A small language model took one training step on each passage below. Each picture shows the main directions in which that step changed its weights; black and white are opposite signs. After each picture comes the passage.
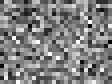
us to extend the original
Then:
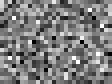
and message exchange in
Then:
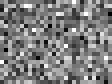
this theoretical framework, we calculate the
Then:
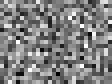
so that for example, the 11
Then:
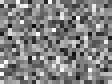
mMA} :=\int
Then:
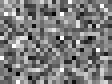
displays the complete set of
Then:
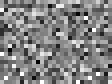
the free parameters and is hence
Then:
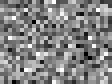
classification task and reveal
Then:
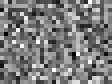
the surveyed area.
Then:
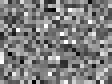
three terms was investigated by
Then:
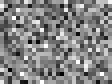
and sub-leading contributions to
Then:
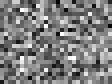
1 \end{bmatrix}$
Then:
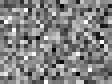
bottom ($b{\bar b}$)
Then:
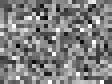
{\bibfnamefont {Z.}~\bibnamefont
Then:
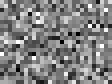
popular websites including
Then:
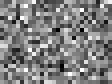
complexity of all setups
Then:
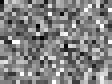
which would be an indication of
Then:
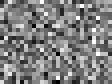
the data dictionary and
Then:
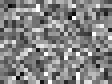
can speak about pion
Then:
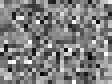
Hope, N.
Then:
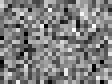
particularly in lower income regions
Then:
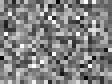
is a set of metrics for a
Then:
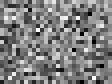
same chemical potential and with a
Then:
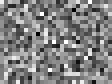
at. \%, which is
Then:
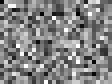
of two randomly positioned points
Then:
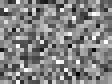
concept & Established
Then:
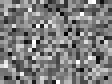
plastic relaxation occurring
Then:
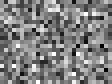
different types of corrections to the
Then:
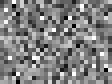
competitive, and even
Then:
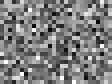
along the same lines as for the
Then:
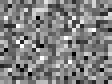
WIMP like dark matter particles
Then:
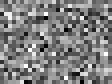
the residues at different
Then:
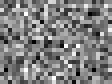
the helicity transfer from the
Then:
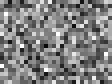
i j z},\e$$ where
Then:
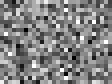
hierarchy algebra. The
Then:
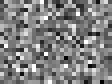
model provided that the oscillation mode
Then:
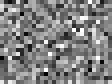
Mater. Technol.
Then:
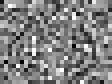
of gravitational radiation for the
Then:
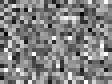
only by the statistical distribution of local
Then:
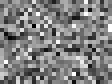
electrode spacing below
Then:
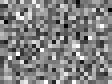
For SZ clusters observed with a
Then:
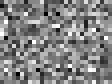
That causes differences in the
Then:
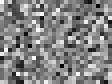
\%$ and a total of
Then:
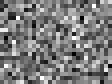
64-bit precision our
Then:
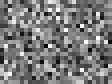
level, leading generically to new
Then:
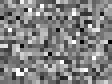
horizon $E_h$, for
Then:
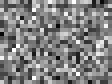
they satisfy certain symmetric conditions.
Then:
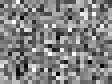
eigenvalues. The same argument
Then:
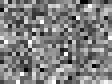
the NIPS conference over
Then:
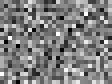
finite element approximations to the model
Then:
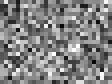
such subsamples of events should
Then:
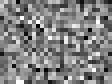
accurate predictions of the hydration
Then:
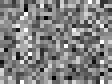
He has a PhD in
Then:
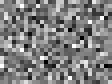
one-dimensional oriented
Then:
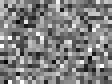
a practically infinite time.
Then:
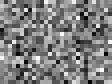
systematic error in one of these
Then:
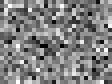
from operating on all but the
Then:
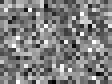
coming directly from location
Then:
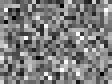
flowing oppositely to
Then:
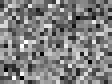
and a meson plus a
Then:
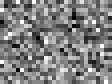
we report the notation used
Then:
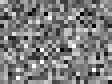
shapes the boundary component
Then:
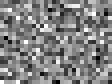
simulations and perturbative analysis demonstrate
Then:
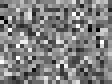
The above expansion, otherwise known
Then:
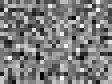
the fast wind can more
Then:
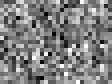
e.g., as shown in
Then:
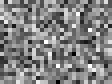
two different models. In the model
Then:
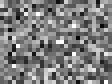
layout considerations of the future
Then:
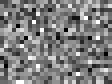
thus asymptotically the stratification
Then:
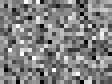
written explicitly. Now,
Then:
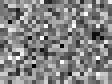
role of entanglement must be
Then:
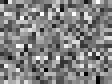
*l*=3 for different
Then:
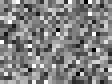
values of material parameters are shown in
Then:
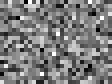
Awareness} In
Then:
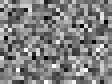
about the renormalizability of
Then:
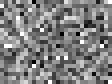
approach ensured that regardless
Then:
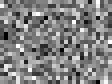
ASIC is connected to
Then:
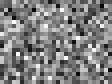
supermodes, as expected.
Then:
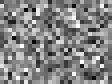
dependance of the luminosity
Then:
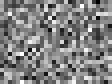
is related to the energy derivative
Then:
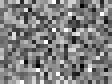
rod in compression. The
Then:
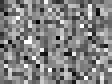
Conversely, the first
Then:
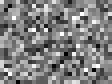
solving multi-agent
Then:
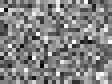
the next time step should be
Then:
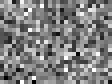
chosen from $\{0,
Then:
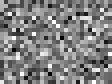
by the nonlinear terms and is
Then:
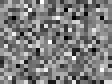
plotted together with those in
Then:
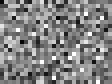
model and has been shown to have
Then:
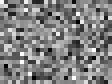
model to ensure relevant configurations for a
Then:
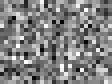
nm and 4 nm respectively (see
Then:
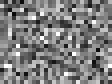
P-statistic suggests
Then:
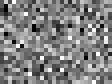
*Workshop for
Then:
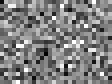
of two partons is
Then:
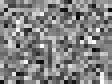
a function of mode numbers and the
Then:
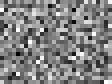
the complex magnetic field configuration and associated
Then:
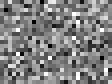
partial products, such
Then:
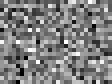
the population difference on the atomic magnetic
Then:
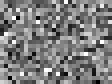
and practical no-hair
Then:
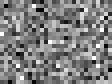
region close to the accretor
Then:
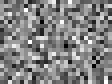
is steadily driven
